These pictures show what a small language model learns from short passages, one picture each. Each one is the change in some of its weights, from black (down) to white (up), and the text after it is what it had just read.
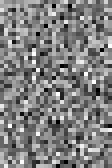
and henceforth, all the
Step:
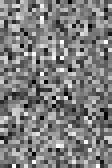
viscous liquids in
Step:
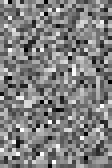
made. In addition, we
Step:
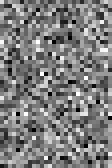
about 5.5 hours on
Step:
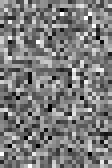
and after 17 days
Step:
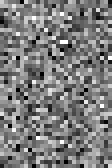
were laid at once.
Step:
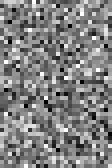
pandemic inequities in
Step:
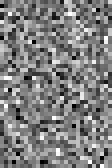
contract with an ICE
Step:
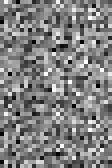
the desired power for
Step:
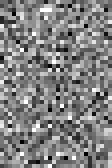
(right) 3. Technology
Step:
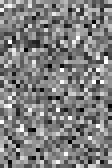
compressive strength and
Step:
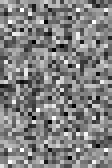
the nature of the interference between
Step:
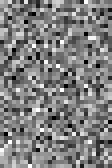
a result of many BIM
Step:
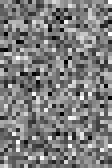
fluctuations based only on
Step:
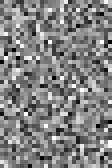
Earnings before interest,
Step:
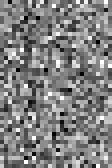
tests focus on the behavior
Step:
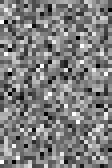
they have a weak connection,
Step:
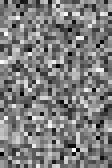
oxidative state of the
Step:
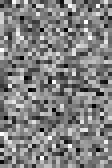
reminder that people must be
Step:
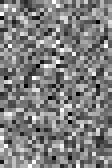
advisability of using MAO
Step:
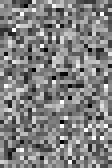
the 1D graph and it
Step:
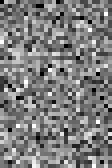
of battery consumption:
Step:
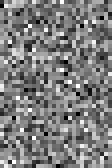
of excavation, as
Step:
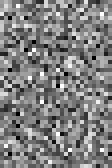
dried for several hours
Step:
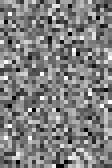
[9], enhancing its
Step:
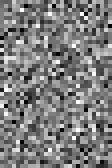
studies. The searches
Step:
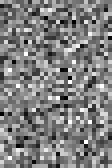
progress encompasses
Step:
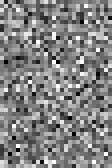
facilitate a comparative analysis,
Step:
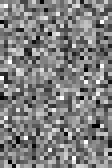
must know the actions and efforts
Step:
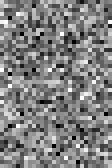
for Diagnosis:
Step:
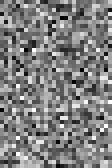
enrich U-235 and
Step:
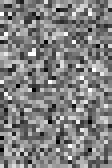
to evaluate the retention
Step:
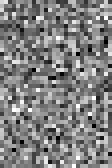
the subsoil. The work of
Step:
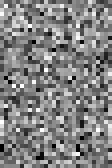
the user of how analytical results in
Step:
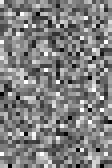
(HECM) using
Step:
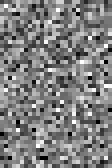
infrastructure, developing digital
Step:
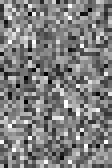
combustion characteristics of a
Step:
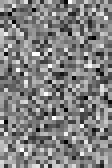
Results show that almost
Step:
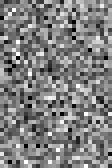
Invertase produced by the
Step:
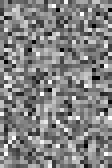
is a process of inserting
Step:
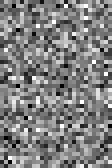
goal, endogenous
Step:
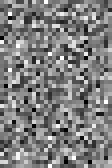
in the laboratory.
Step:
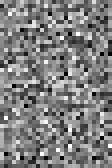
a duct aloft can
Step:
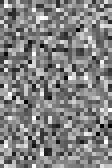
as it is released when the
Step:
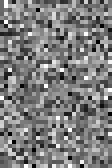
insights might have big
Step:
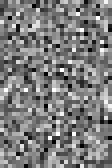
coursework will be
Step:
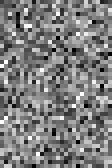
early stages of their
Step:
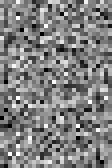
presents an analytical approach
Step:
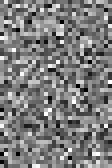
is shown in Fig. 4.
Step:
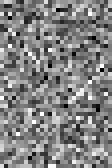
to imitate the market to
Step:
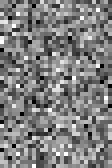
4.0: A systematic
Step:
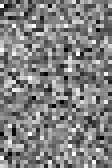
the break-up of a
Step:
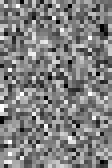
[11] recommended that the
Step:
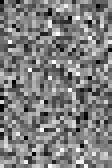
values agreeing with the
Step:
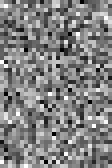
suitably the duration
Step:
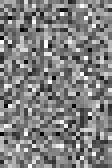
and protection of our health. As
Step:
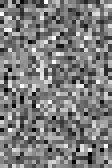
Networks Fig. 2 For
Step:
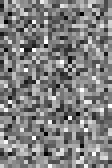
entities, as well as the
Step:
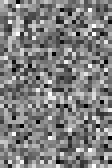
model (WFCT,
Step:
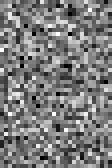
satisfactory or poor
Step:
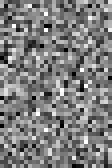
on the use of synergistic
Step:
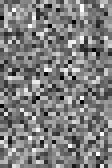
invert sugar together
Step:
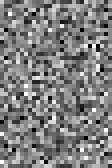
can be infected by either
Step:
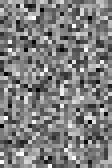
rejected. This means that
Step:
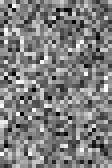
similar in other studies, where it was
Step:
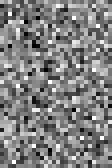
communication system for providing the
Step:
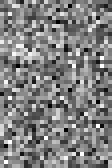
[10] in a flock of
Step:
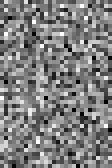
and management of secondary schools should
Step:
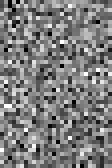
most studied and discussed
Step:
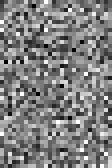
concern in low- and
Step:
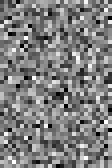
review & editing,
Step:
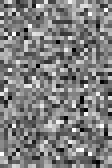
have to use WordNet to
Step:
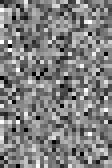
for ϵ i=1
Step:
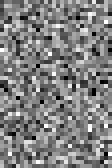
have adequate knowledge of the
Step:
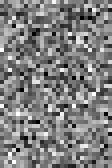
researchers (Jegade,
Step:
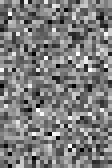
subject to inclusion in the
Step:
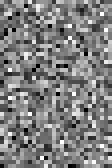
or history of chronic
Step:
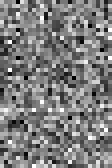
soluble solids in both
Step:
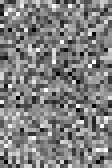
wheat rusts, 11
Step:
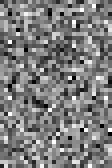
solar system due to its 250
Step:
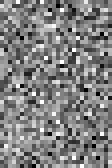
of Avellino, has
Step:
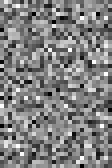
the patients in this study owned
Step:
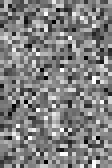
stage of disease and
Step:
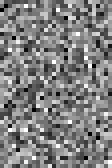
currently a Ph.D.
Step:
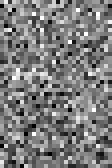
fixed orthodontic
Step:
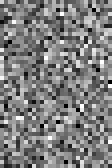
importance and influence on both the
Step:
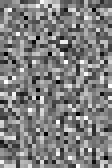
were extracted, jointly
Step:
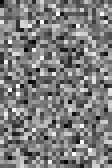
freshly distilled
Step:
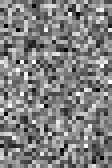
on maintaining balance between
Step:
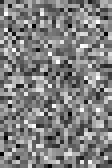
delay, seizure etc
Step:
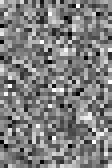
7 Hualong-One type
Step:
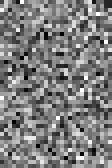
reorganised to provide a different
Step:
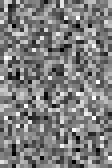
its relationship with the control factors. This
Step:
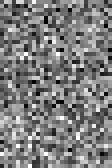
activation of this pathway
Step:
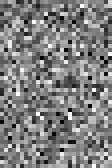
biomass, and overall
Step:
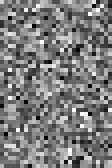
has caused turnover in
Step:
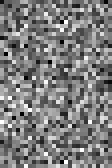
an assembly of particles
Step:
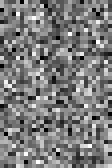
National Diploma
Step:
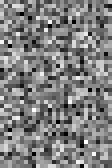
for the company given the same
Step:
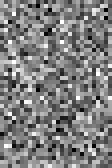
No.4). Ovulation
